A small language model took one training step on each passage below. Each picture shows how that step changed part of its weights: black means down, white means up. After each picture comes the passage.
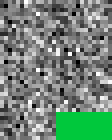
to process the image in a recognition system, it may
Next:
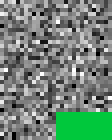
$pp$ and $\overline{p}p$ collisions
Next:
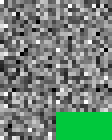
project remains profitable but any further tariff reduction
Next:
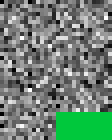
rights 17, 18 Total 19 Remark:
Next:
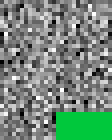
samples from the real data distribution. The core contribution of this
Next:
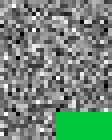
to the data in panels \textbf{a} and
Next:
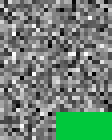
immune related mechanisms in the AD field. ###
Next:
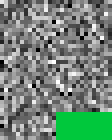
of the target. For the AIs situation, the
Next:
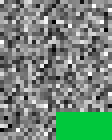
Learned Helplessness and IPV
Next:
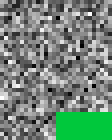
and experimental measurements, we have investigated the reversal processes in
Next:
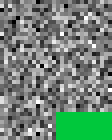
α coefficient for this variable was 0.90. A
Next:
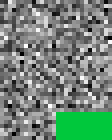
agent systems have quickly moved from “tools”
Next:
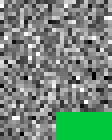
denote it, either a dotted line connecting a number of
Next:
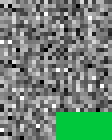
to other PUs operating in the same frequency band at
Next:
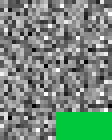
is the ratio of the average number of errors
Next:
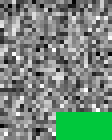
and traditional sense. Profitability through sustainability - Our goal
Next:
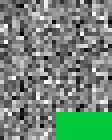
from the numerical simulation closely match the experimental data in both trend
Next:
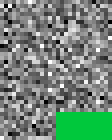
simple and quite generic, similar devices can be designed based not
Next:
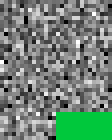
that the topological order and the related fractionalized excitation can
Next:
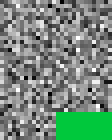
energy bands are made using a first order differential equation where every
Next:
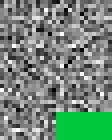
(as count after decimal is 1):
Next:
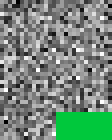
and primary production. Sampling frequency and depth resolution varied
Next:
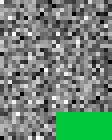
six operators (in 3+1 dimensions this is all one
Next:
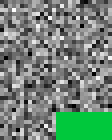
We substantiate this claim with comparative experiments presented
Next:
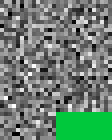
parents all signed an informed consent, and no
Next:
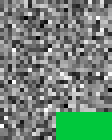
in Hep-2 cells using the B1648
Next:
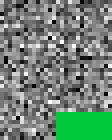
conducted historical and comparative research on numbers in
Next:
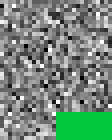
Follow-up work \cite{Xie2021,
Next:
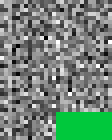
Also at Department of Physics {\&} Astronomy, University of
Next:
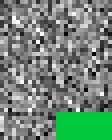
The model with the lowest Entropy will serve as the
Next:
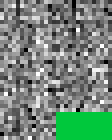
postpartum period, which is often attributed to common
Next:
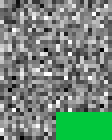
effects being systematically less precise. See
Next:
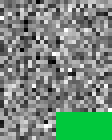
given maximum amplitude of deformation, i.e. the determination
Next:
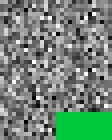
and the country's socio-economic indicators will improve. A
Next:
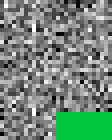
about 2.6 ns FWHM from the
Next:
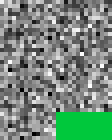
use of a foreign language by students outside the
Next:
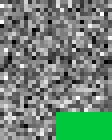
$e_{ij}$. The 2D elastic coefficients
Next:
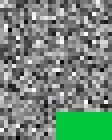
than the observed gradient and W44's predicted age is far
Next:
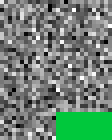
parameter, the built-in elastic strain
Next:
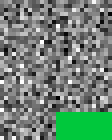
fast nearest-neighbor search algorithms. At the
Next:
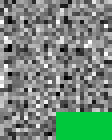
quantum system the coordinate representation of any quantum state is always more
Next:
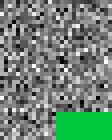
13]. Aerogels assessed in this study
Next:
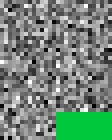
is carried out with zero initial relative-velocities
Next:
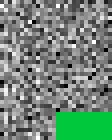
formed. On average, half the number of states in this
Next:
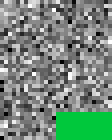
planisphere with the corresponding one in a modern
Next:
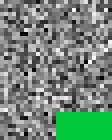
star formation rate, at least to the extent that is well
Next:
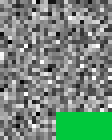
at maturity $T$. We also allow for the security
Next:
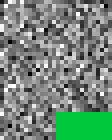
second wave of the COVID-19 pandemic. Another
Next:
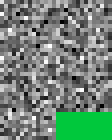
by examining the compositional factors of the
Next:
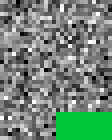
and its working as understood at that time. It comprises
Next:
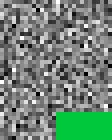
Fig.~\ref{f:critical}(a) shows the
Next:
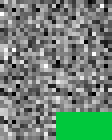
International Affairs, Harvard
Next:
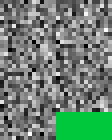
SCs will facilitate the optimized expansion of SCs in
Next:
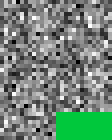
tolerate any underhand dealings in the field
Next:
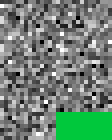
neutral})$. The above value for $f$ gave the
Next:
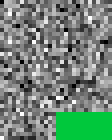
to scrutinize the key issues and
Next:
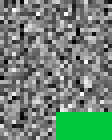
outcome for not just the employees, but also the
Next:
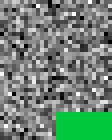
as: \begin{align} \theta_i'
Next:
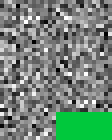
Adsorption air conditioning functions of the practice
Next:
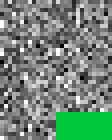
error propagation might even lead to instability system-level problems.
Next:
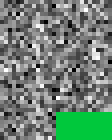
$\theta$- and $r$-motion of the particles,
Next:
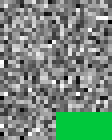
as much as data possible at the first instance, then through
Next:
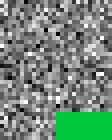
state of metal to additionally take into account speed of
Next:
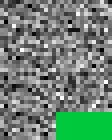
measurements of $\CTE$ and $\CEE$ out
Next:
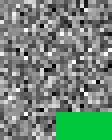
the initial density operator allow the Q-function to be written
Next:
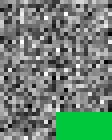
structural equation modeling, model fitness test, and hypothesis
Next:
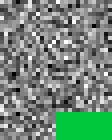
happened. - Risk assessments and risk management
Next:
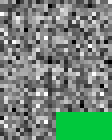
and sample size of the study (because of its
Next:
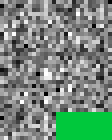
relations. We know from past studies that discrete
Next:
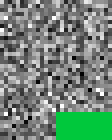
associated with persisters, suggesting that the
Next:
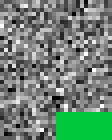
the minimum length of an nbp-path in
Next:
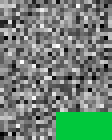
generate thoughts about suicide (Wong et
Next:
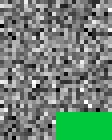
$s_f=0$, are represented by a dashed
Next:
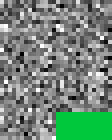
during inference, especially for the well-trained
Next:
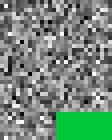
Use of dialogue, as measured by the number
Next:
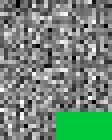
and CO₂ emissions balance in Brazilian
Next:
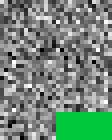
of being in the top 10% of citations.
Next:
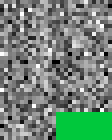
space that is stabilized via a mechanism analogous to the
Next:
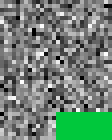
electric resistivity, Hall angle and the Nernst
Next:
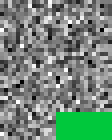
search for information about vaccinations and trust information from specialists
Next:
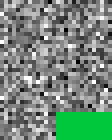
of 53.3% and the least according to the
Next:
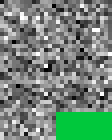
large surface area, and the capability of changing their surface
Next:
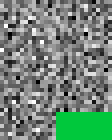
diagonalization (shown in dashed lines). (b)
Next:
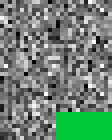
leading to recurrence. All this indicates that the clinical response
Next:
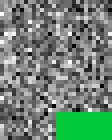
new endeavour. Hindu
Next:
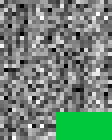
here, on your end? Step 5:
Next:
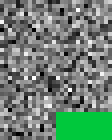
themes in human inferences were identified: Agent
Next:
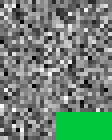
category. This paper explored those problems in flower
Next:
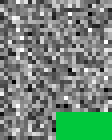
\frac{\partial G}{ \partial t^{\prime
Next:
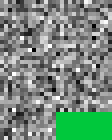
and water 1:1; sample No. 2 – ratio
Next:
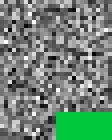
equations for the coupled decay channels $\bar p p$
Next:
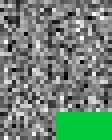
excited state for stretching mode on a
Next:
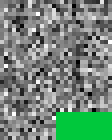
74.9 percent, respectively. Thus, in this
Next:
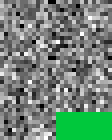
to computed predictions, flagging observed matches for further
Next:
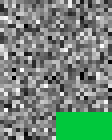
publications.}% . Typically, a majority of
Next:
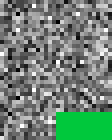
and other benefits received from the hydropower project,
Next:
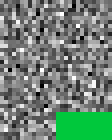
DDI-CDI Working Group and the
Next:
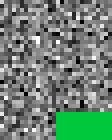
particular in the correctness of the English construction that we
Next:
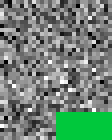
restrict ourselves to $\omega>0$ and
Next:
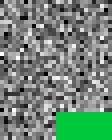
recognition, and gesture recognition [6].
